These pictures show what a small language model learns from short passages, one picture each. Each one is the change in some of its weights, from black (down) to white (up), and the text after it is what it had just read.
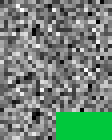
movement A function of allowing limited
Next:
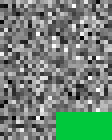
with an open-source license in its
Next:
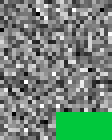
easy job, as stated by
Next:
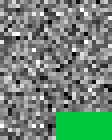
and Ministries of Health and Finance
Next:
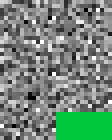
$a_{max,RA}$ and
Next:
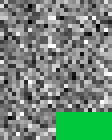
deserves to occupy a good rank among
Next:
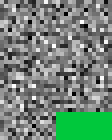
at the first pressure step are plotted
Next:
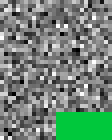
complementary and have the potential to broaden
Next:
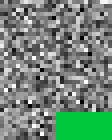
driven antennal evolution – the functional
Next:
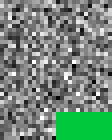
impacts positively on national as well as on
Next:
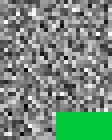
studying in higher education institutions need to be educated
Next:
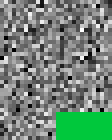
wheel-rail contact problem in the
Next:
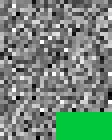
there is no significant mean difference between arts and science
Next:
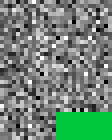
separately in weighed silica
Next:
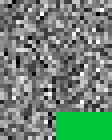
yellow and dark blue respectively. The
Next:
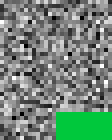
the compressive strength was not appeared
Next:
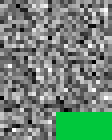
to use inexpensive carriers.
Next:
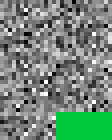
in Engineering.* 2011;
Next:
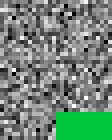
rates and allow very large size components to be
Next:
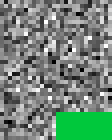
assessment of bank health levels using the
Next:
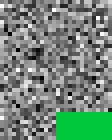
connotative load, contributing to a more
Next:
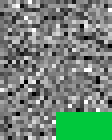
efficiency of activated sludge process leading
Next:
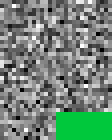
creates udfsurface.asc
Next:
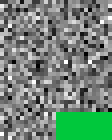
we 28 investigated the PK profile of the
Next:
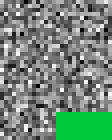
plants earlier than the control (without
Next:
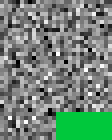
good wound healing and 33% of
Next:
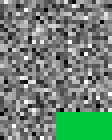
K α , b) achromatic Mg
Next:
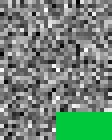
bandwidth) and it is
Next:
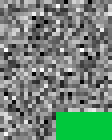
increase the motor's overall effectiveness
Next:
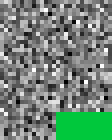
the upper storey III.
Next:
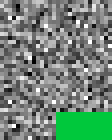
ideas with my classmates or
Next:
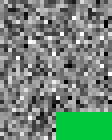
of records management is dynamic (Yusof
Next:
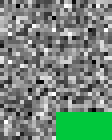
Gross Fixed Capital Formation in
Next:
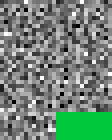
Sufism are attached with
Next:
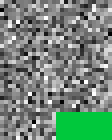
in deposition mode in response to changing
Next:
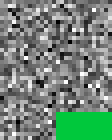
The nodules that were produced developed into
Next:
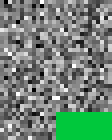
the LoGov-project:
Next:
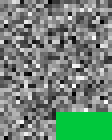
one of research hotspot in this field
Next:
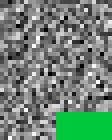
data, UV-vis, IR,
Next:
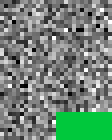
cancer cells, resulting in a strong cell
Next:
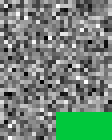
infrastructure dimension about **accessibility of
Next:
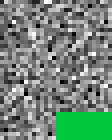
service providers and hospital management.
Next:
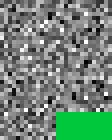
micro- and nano-range
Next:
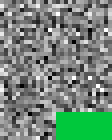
management and evaluation discipline. This literature
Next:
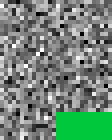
1967, also became a Japanese
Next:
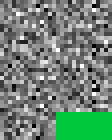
were simply copies of their steel
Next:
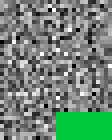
Furthermore, L1 can facilitate
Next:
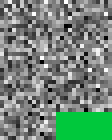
experienced by 21 subjects
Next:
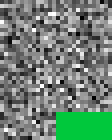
it. Cement slurry is
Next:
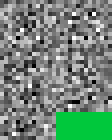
or the newest forklift technology for
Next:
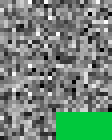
to Taiwan would give more confidence
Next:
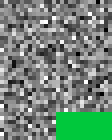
driven by the conviction that
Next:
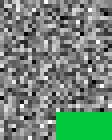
the first available digital mammography
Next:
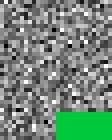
the participants opinions about popular and
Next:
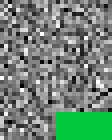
classes, we examined the underlying
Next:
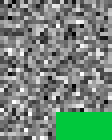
also has shown a similar effect [134]. However,
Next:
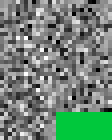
where it becomes atomized as the light
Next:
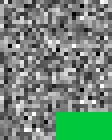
the patients were diagnosed as
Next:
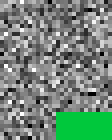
aimed to reduce other environmental pollutants.
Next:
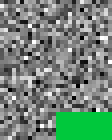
The majority of teachers reported not having participated in
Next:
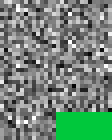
the uncertainties of the manufacturing
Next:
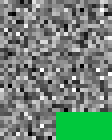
atomic state selection and state detection and
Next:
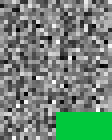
2 both in number and gross tonnage,
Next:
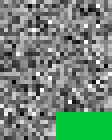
disseminate. Thus, the initial
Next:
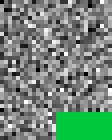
pedagogical practice (Figure 5). Figure
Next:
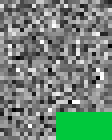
of virtual screening,
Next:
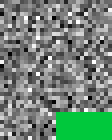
make decisions in terms of capital structure.
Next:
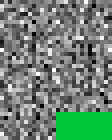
requirements. From this perspective, the
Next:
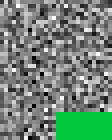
of metal matrix composites are: -
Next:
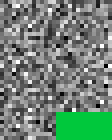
found to be efficient for lead biosorption from
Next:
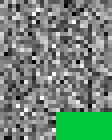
interpreted the results. SS and GD have
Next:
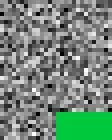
rights management, GDPR, right of
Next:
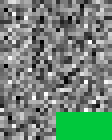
[would not] give policy
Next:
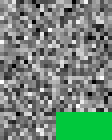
Machine Learning Solutions*.
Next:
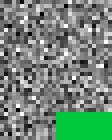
and Hadad, 2011). For the student
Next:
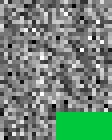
the tested specimens are summarized in
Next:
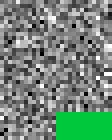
of an abruptly expanding
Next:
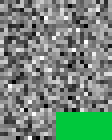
centralized and difficult to reach for
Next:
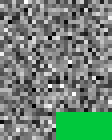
simulation. They considered the hourly and
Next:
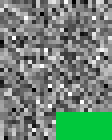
mixed in several proportions. After
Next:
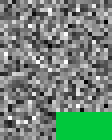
was not observed in our study. The limitations of
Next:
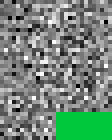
calling on national governments to work
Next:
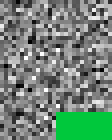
Chinese Education, and it aims to
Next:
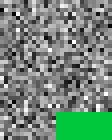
rooms where people dwell for longer
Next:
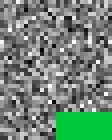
in a discharge plume of drilling
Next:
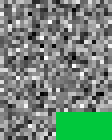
had L2, and those that went from L1
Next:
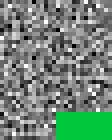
Tertiary Care Hospital of
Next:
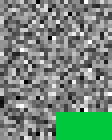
is degenerative at low frequencies, but
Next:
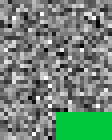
Not applicable. Competing interests The
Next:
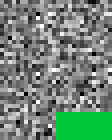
People in Environmental Issues
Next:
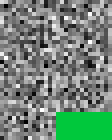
on neutrosophic similarity measures,
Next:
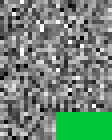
18 shows the weight data in the per hour
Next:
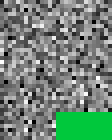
bad habits, especially
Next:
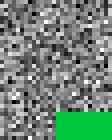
their roots lie outside the unit
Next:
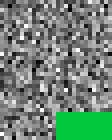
was calculated and found $\sim 7.2
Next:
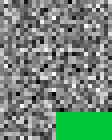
MVDs distorted by v small
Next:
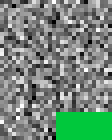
tests are believed to be sufficient to
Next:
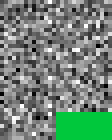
– Int. J. Wildland Fire
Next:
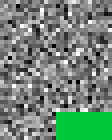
in years. Table S1: Marginal
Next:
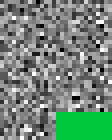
to get directions to his house. It
